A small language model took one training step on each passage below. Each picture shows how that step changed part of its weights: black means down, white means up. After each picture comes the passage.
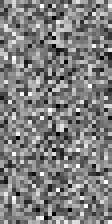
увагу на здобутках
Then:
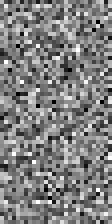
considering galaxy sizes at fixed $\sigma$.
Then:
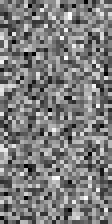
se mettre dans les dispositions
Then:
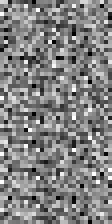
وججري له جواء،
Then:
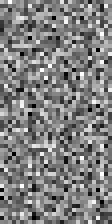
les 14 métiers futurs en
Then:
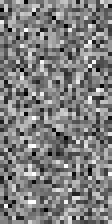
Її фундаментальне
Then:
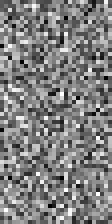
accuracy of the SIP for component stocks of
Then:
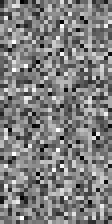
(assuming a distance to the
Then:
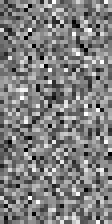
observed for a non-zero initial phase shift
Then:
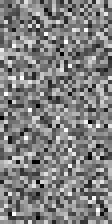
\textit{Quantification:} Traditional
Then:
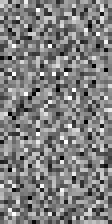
*El acceso a la información
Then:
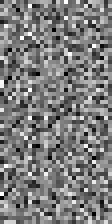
em animais debilitados.
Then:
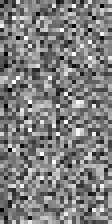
fungitsidlarni tanlab olish
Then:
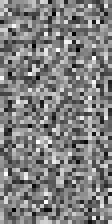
reçus, seulement 16 ont pu
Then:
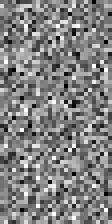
da elaboração de um plano de
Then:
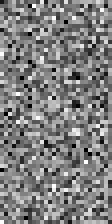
ser praxis viva y autónoma
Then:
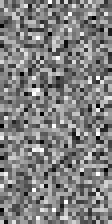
than the ``true'' values.
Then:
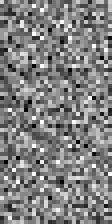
ва жиноятлар тушунчаси
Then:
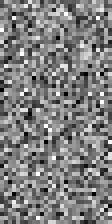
$\omega_{\rm L}$ propagate inside the
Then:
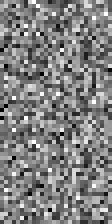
O'zbekiston Respublikasi Qonuni
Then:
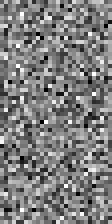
En este contexto, los juegos
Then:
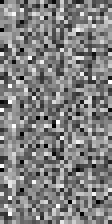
(LL.M.); Research
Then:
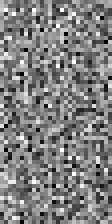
propagates through the layers. Therefore, the
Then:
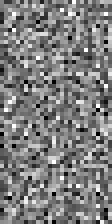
will change the interaction between these sites by a significant
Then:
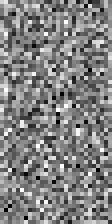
arquitetura moderna que edificação
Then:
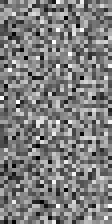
boshlangan. Agroturizmni
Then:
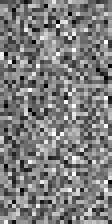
um protocolo de fisioterapia
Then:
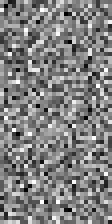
de Arte y Arqueología*. -
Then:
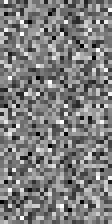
mamlakatimizning asosiy
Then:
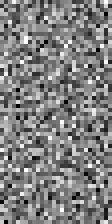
функциональных показателей деятельности его основных
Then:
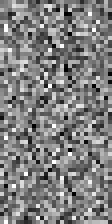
to get $V\rightarrow 0$ for
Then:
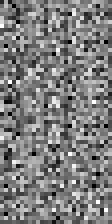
Phys. Rev. Lett., 32,
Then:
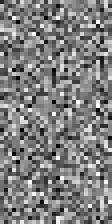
the counterfactual differences across subjects
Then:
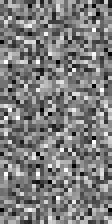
\includegraphics[height=6cm]{} }
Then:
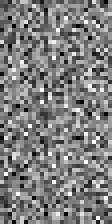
the emission region are very similar to those found by
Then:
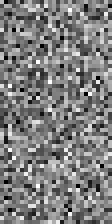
black hole state decreases while the free energy barrier
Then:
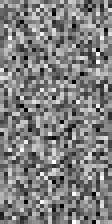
introduce the modern and most popular methods of
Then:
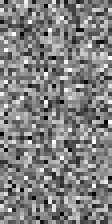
$ABaA$, for which QM also
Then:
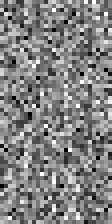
that diverges for $\delta \rightarrow 0$,
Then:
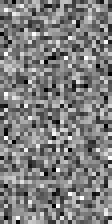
addressed, e.g., by
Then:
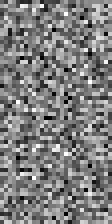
Holisti لحساب معامل
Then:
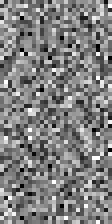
interactions for the same spin and opposite
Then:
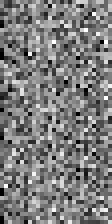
«Атлантика». Суда
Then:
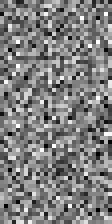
turns to: \begin{eqnarray}
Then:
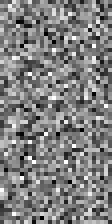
dans son ensemble. Cet article a permis
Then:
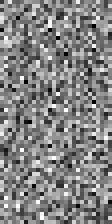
пагонів актинідії.
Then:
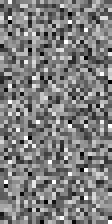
80-MHz acoustic-optic
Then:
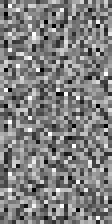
few other selected line ratios, indicating good
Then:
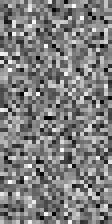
História, que buscam
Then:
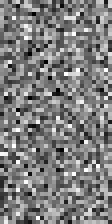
to happen, a critical value in state
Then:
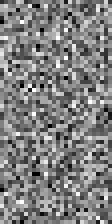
media noise information through the coded bit
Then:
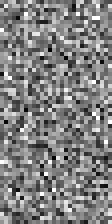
major axis of $5\arcsec$, a
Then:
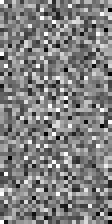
analog node representation $\mathbf{x}^{(L)}$
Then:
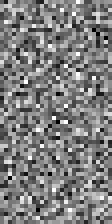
flaring where one solar flare may
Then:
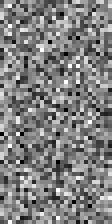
про казкових тварин.
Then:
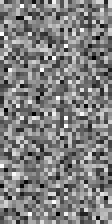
comparing the Landau damping term in
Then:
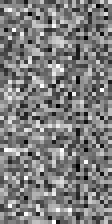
эмаслигини айтди.
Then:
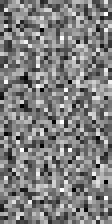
to be conservative, yielding a
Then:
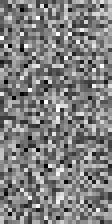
- [22] Abduxakimova
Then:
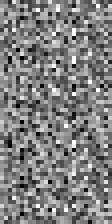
كانت النتائج تدل
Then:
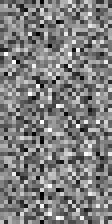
àitọ̀ fún
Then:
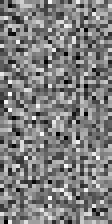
Туркия сармоядорлари
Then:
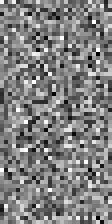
transition as a consequence of the amplification
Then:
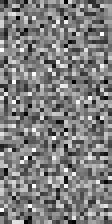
sharqdan Jizzax,
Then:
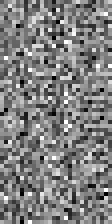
M. & Rehrl, M.
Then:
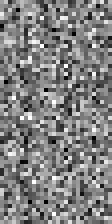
T.A. Основы
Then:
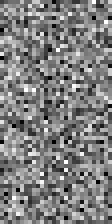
Abdukodirov E.I.,
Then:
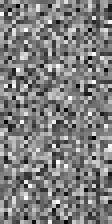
Україні: проблеми та способи їх
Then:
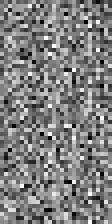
met de bestemming gepaard
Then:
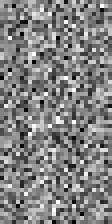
tadqiqotlar: Nazariya va
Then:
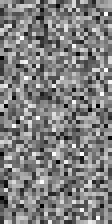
duraciones de las oclusivas
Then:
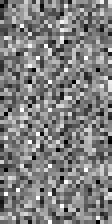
for generating high-dimensional quantum states are
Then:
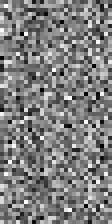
de mesures monétaires uniquement
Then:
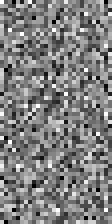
periodic phase perturbations, the phase
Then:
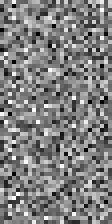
universitario; filosofía de la
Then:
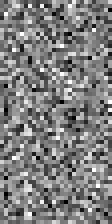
cases $C_h=0$, and the
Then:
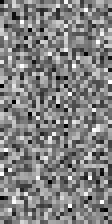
through (\ref{bidyn}) $$
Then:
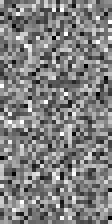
of CEPC in the literature. We will
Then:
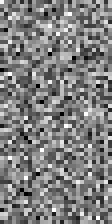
vortex pinned at a large-size
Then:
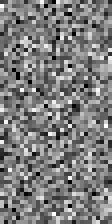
remains a challenging issue. In this
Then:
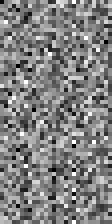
etmək imkanı verir.
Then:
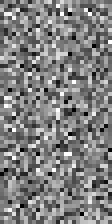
Anschüsse“ befindet
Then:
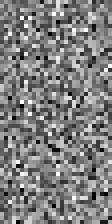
Technology, Atlanta, Georgia
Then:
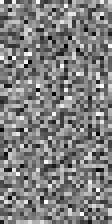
an unphysical divergence in the temperature when the
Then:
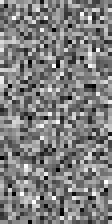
schemes. PONSEPE is expected
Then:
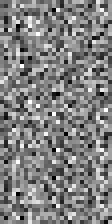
Curves, Laning, and
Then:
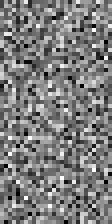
танцевать перед зрителями
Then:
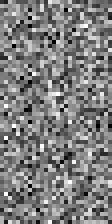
\times \Tan Q\to
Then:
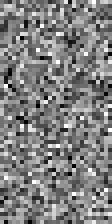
set $P_{10}$ used in testing.
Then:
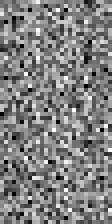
mexanizmlarining o'zaro
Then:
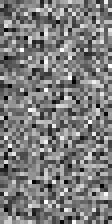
magnetization from an initially polarized state
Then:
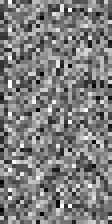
\end{figure} \end{document}
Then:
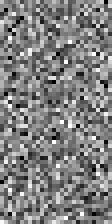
of modern theoretical physics and cosmology concerns the
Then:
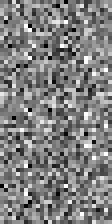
va psixologiya bo'yicha bilimlar
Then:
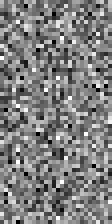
в первую очередь,
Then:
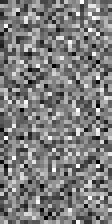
the orange line) is blocked by a
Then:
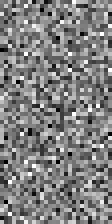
escolar, apoio material e
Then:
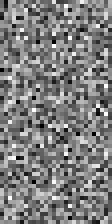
validity are the same if we compare the quantum
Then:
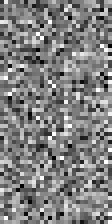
regions with $ T_c\sim
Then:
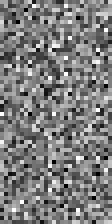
The phase diagram is obtained by locating the
